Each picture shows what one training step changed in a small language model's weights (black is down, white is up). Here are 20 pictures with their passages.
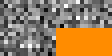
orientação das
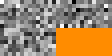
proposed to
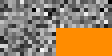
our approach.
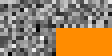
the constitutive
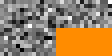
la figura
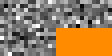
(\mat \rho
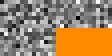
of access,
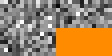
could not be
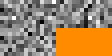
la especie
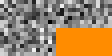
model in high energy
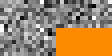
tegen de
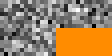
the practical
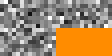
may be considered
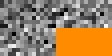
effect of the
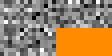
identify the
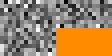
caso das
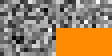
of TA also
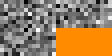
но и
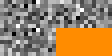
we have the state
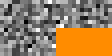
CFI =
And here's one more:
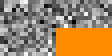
ana shu
